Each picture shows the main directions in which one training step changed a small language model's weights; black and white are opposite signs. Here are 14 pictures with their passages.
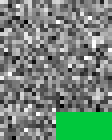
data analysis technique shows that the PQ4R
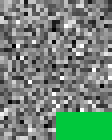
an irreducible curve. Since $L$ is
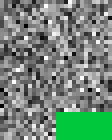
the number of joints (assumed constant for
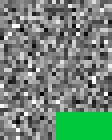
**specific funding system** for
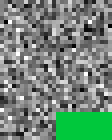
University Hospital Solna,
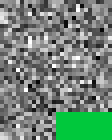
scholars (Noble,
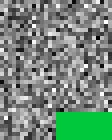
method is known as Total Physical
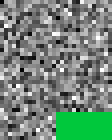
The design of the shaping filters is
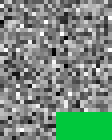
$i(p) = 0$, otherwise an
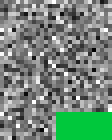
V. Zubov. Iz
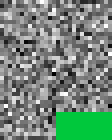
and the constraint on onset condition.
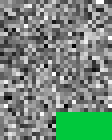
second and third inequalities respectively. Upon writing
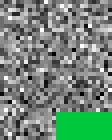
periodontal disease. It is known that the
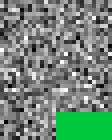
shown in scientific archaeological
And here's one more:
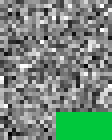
of $\al_2$. Up to a
